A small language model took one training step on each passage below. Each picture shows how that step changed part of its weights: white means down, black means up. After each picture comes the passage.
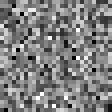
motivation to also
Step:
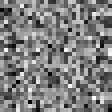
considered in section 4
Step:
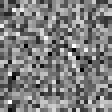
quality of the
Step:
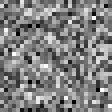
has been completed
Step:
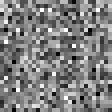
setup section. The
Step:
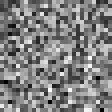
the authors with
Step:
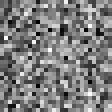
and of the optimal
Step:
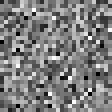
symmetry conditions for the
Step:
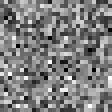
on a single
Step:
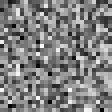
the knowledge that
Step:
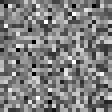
Which is the
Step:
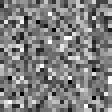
replaced by the
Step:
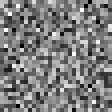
quasars with
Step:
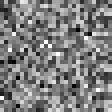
in each mode in
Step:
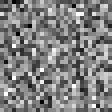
\) is set to
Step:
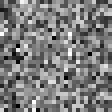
in the paper. We
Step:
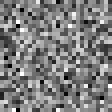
in CME
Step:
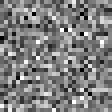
solution points, then the
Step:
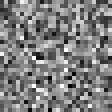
inequality for
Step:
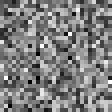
it can be used in
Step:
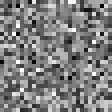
container and serve
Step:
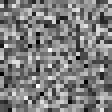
The signal model
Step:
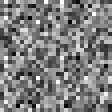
involves the
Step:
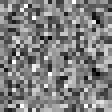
a parametrically
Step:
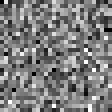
$\phi$ satisfying
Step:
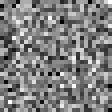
expansive with
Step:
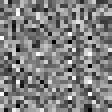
ensure that
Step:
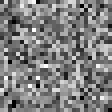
products of functions of
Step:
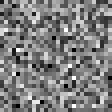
group. By a
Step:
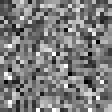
and the largest
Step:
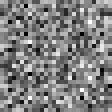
mainly within the
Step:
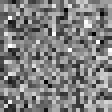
similar to the proof of
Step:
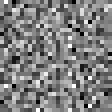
heights depend on
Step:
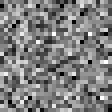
to evolve
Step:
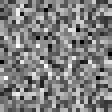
studies that
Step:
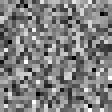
consider purely
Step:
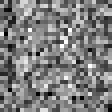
of other approaches which
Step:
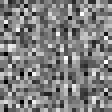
values smaller than
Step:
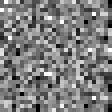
Integrating by
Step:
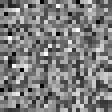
rates near the
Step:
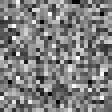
deliver a
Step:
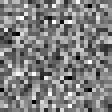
establish some
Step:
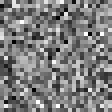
over one billion
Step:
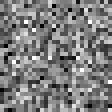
such lattices as
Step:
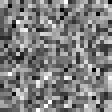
for the other.
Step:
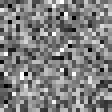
bins of width
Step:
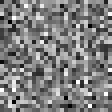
the standard RB space
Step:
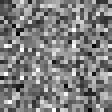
and the scale
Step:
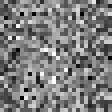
results, in this paper
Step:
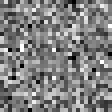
weight increases from
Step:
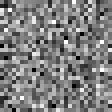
Bloch function.
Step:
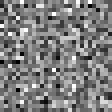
net production
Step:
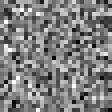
importance of
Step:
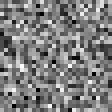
reversal class,
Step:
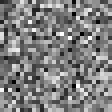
and the correction is
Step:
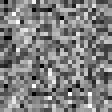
of interconnection
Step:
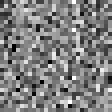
function of $\eta$
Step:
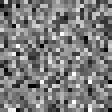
$1 \otimes
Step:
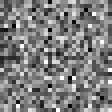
Sec. 2 the
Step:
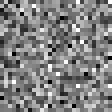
numerical results.
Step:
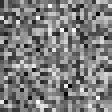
positive energy and one
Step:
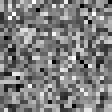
of the process including
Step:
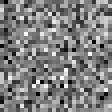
XY model, which
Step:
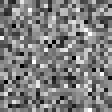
an ideal generated in
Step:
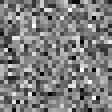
relation with a
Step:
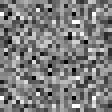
require a very
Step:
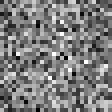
statement, we
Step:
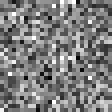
electrons to form
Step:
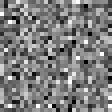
we ran 10 simulations
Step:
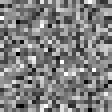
+ \alpha_n
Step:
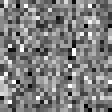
attempted to
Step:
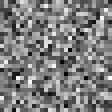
in a sufficient
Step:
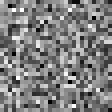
requiring that
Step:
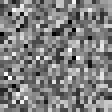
cells as a
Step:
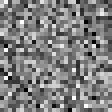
similarly. We prove
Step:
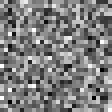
to introduce a parameter
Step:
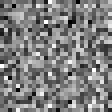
$j$ range
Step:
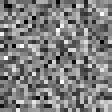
PDEs for
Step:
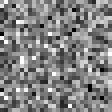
take place.
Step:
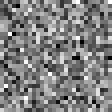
substrate is:
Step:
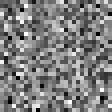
So from equations
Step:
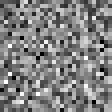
we think of
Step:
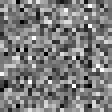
induced thermal
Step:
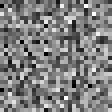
0, \forall
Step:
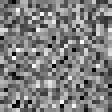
its effect.
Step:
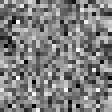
understanding of
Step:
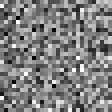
possible. (In most
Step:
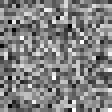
positions of the
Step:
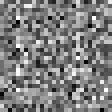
Recall that
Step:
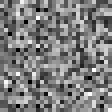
that for any graph
